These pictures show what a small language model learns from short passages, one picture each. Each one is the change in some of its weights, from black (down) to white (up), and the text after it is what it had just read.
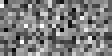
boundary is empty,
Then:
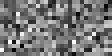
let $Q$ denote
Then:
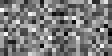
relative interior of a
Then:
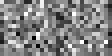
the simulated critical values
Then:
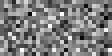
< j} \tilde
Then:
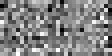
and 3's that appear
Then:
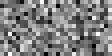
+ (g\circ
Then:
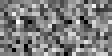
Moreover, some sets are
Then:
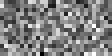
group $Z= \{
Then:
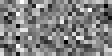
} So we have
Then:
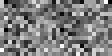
hence $b$ must
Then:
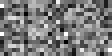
one invariant physical measures
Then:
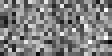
the space of modelled
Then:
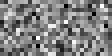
the Loewner
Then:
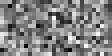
the challenges
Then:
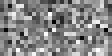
the notion of generations
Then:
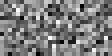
consensus and
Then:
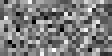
we expect to have
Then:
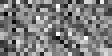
the case, as
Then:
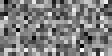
possible and therefore use the
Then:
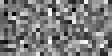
least such $\ell$
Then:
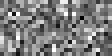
we assume the following
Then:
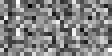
(ii) that
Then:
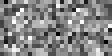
be defined by using
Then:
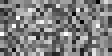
as in Example
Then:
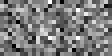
are linearly independent.
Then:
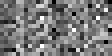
all prime ideals of
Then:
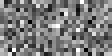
Since $ |A
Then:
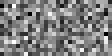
such logTWs
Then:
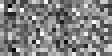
in this case.
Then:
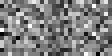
piece of the
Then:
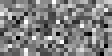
\in {\mathscr
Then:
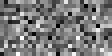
completes the proof of
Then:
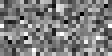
universal cover $p:
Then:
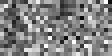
cell, which however
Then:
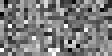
show that $F$
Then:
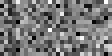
: x \in
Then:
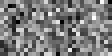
the uniform controllability
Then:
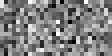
of $G$ is
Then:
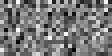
\epsilon) ||
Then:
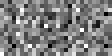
du genre \[
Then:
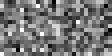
range $X /
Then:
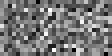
relative Picard functor
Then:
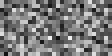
conditional measures of
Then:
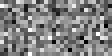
an application of our
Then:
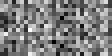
the order of the
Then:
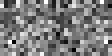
arbitrary set~$K$,
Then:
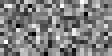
\beta} {\partial
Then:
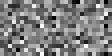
G. Michler
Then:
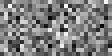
+ \cdots +
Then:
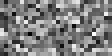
define the associated projections
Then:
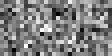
that the function approaches
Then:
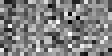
that $T$ is
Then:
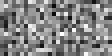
of the free energy of
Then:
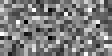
we present an example of
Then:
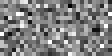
We work inside the
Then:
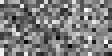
that using cliques
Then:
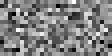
three private
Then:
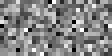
solution obtained via DP
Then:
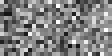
exact connections from
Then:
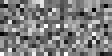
(after reduction
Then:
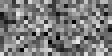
the boundary condition. We
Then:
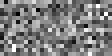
invariant is sensitive with
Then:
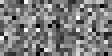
distinguished between
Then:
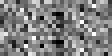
mean of the solution
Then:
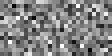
(we refer to
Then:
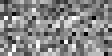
follows by induction that
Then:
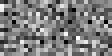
occur; this means,
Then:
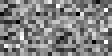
positive semidefinite.
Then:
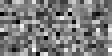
way: To define the
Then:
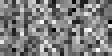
of some hyperplane
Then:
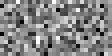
\text{for }
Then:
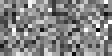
of its own.
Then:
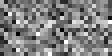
not only the values of
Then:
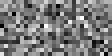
is square - the number
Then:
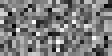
$p \geq
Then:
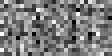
Another equivalent definition
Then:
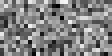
of the Taylor
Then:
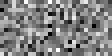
$u$ if and
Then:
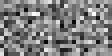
degree is between 4 and
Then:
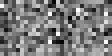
invariants under the action of
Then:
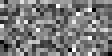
morphism is in essence
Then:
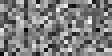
each linear forest with
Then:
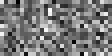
first vector in the scalar
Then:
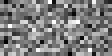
whenever $p >
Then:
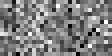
a short exact sequence
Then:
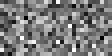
their moduli spaces are
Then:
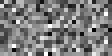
structures (cf. Section
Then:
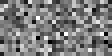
section, let us give
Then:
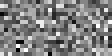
separately. If
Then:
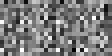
length 3, 4 or
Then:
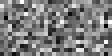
trained neural
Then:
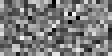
element $X$ satisfying
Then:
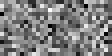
fibred, and the
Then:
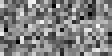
of roots is simply
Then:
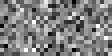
\rightarrow S$ be
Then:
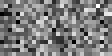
eigenvalue spectra.
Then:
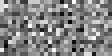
how many of their common
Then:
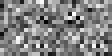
t\delta$ and
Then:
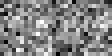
by removing the vertices
